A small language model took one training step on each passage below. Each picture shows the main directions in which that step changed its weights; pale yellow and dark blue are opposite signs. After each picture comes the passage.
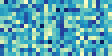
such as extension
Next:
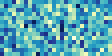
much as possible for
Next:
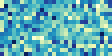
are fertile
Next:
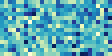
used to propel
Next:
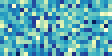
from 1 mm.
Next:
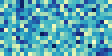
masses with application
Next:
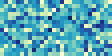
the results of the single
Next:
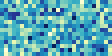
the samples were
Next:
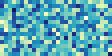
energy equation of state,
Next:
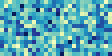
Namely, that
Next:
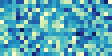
entries of the
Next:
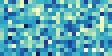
detection. Through
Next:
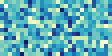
then denaturation at
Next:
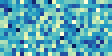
form of Dirac
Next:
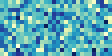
disease is
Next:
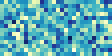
is to increase
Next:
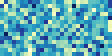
cell calibration
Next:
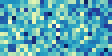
suffering to
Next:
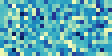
the data providers in
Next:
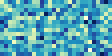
of the fit, we
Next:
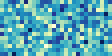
derived according to
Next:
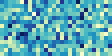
reduced tangential
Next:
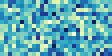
Java again
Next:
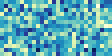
SDSS galaxies,
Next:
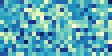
meson and
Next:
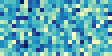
group belonged to
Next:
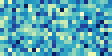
Y.\ Wang and
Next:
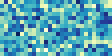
with observations.
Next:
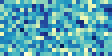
Meter b)
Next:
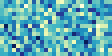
agent corresponds to
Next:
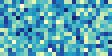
mouth of the
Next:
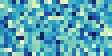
of form one students
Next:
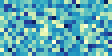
index of the
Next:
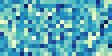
$\epsilon$ the
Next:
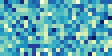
is termed as an
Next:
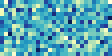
. The value of
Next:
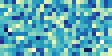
of humidity
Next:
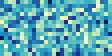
of the stellar
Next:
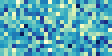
out. Such a
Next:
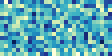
in the city
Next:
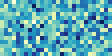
trade study was
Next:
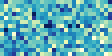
and most prominently
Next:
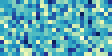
in terms of an
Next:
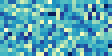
underlies some of
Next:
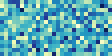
quantum mechanics of
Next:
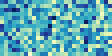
contribution of the
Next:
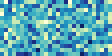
awkward or
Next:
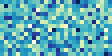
graphs constructed
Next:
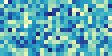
two types of
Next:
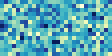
$k$-space and
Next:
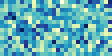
Management of
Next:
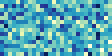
a better
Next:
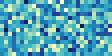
down analysis of
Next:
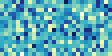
recent work on the
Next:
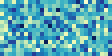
being able to
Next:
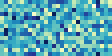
for more details.}
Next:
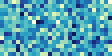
corresponding author. -
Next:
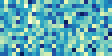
what the dynamics
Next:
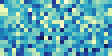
one may doubt
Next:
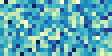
III assignments
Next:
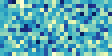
have it activated
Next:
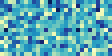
of the latter will
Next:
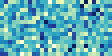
analyze them,
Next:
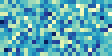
leads to a
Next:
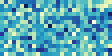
3 KS results for
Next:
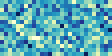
a seasonal
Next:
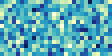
zeros within a
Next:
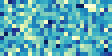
simple analytical
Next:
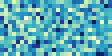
same color correspond
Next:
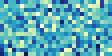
or normative
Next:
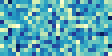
database with 2
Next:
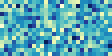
networks. The
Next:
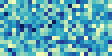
produce cooling
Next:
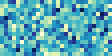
of that families
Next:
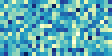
protect the body
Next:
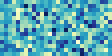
Thus far,
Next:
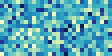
background flow field
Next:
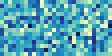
to measure the effect of
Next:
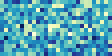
each Dirac
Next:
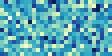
If one is
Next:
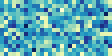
and the Higher
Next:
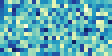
increasing the weight
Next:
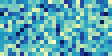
not involving
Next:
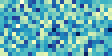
a single server
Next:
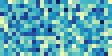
within the framework of
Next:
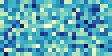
international order,
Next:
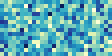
time $\tau$ we
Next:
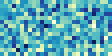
the AB is the
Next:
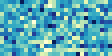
and Stephan
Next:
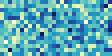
amount of data
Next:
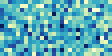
market dynamics can
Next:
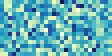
gap which is
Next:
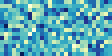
of each translation
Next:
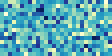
diagrammatic analysis
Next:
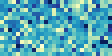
Phase diagram of
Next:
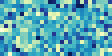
association taking
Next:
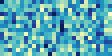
μF as
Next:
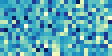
above represented on the
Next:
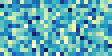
organic content by
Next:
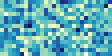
coupling- and
